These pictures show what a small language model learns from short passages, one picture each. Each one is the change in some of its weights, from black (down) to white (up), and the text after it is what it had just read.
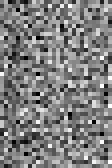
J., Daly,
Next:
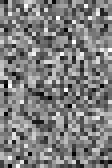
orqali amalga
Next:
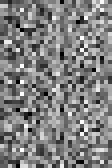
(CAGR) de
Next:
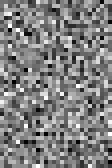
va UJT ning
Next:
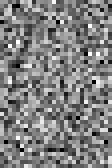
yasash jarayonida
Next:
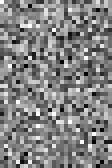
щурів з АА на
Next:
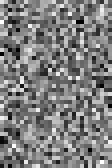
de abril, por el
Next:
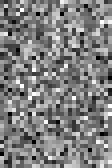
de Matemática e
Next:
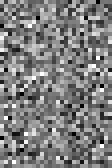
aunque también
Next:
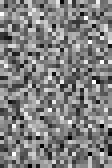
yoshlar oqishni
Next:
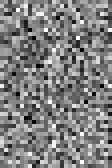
Risiken einer
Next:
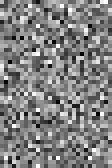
erishishga xizmat
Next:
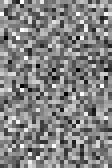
3 Confrontatie
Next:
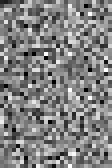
jalb qila olishi
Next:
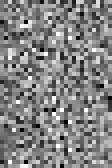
на його подоланні
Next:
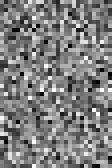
sizlar uchun yerni
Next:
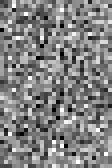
олдида турган
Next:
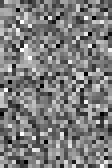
ajuste. As
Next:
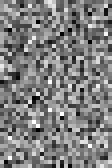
la configuración dada
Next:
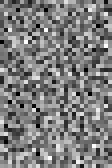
rengin sıcak
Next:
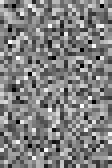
Yurtda unib,
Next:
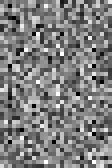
del nivel de educación
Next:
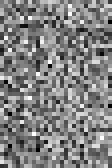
daun gamal dan
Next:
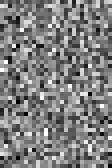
de la existencia de los
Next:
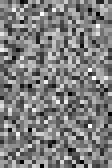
gan uz visu ar
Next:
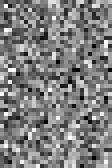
mesófilo de
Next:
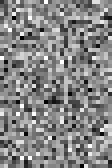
Одной из основных
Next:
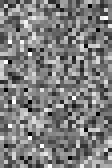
adicionalmente se ha
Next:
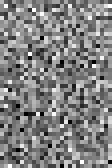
en Nicaragua por
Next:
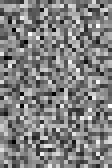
kasb tanlashida
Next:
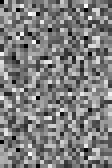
xos xususiyatlari
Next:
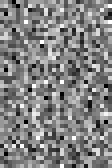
Standard 62?
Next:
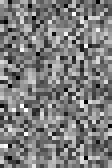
produção de açai
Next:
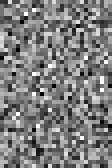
estos factores se
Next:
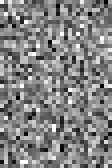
при інституті
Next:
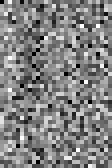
pour renforcer
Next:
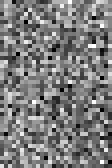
aha ↓ <S
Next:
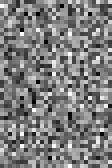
, pisar -
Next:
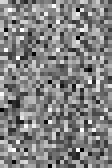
la littérature
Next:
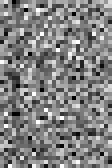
de ces outils
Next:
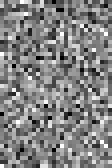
сводилось к
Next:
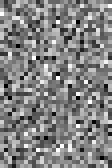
and psychologically
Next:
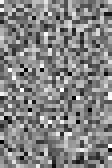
faoliyati bo'lib,
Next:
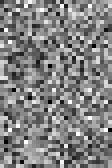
tavsiyalar berib
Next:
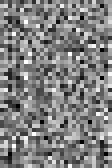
de Óbito de
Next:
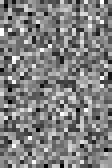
utilizzare è di
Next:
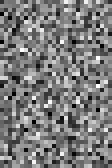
top din Europa.
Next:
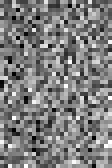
proposta para cada
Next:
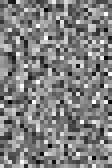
rivojlanishining tarixiy
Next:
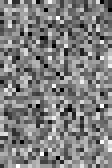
boruvchi buyuk
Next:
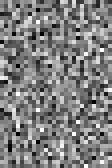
system of informational
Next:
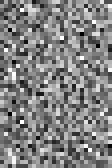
Namangan davlat
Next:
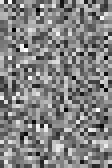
обучения. На
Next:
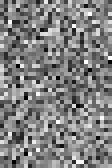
Blocs, les
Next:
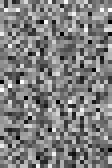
(Carr et al.,
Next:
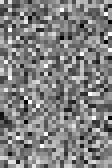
и практические
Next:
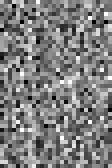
og – delvist
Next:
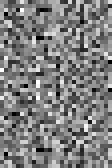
Selain itu,
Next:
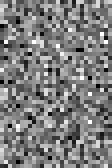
que el uso de autores
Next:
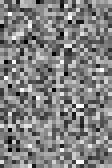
туризму, що
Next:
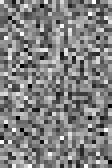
І. Волков,
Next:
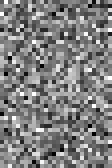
O ganho de peso
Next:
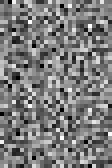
desvelam os documentos
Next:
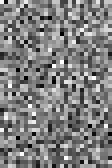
на основе труда
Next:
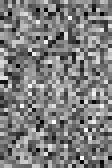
scopi a cui
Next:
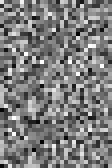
acesso dos cidadãos
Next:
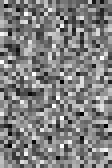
de equilibrar o
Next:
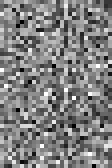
ни компания не
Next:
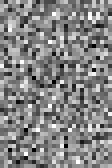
ва ойлар билан
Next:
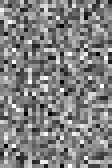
بود که
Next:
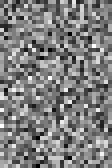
жанубий ва
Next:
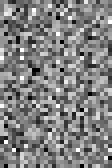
modélisation plus
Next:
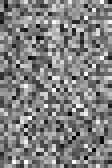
Research*, 10,
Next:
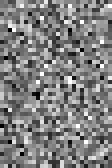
chamber $P =
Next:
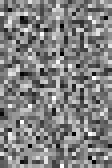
йилдан нашр
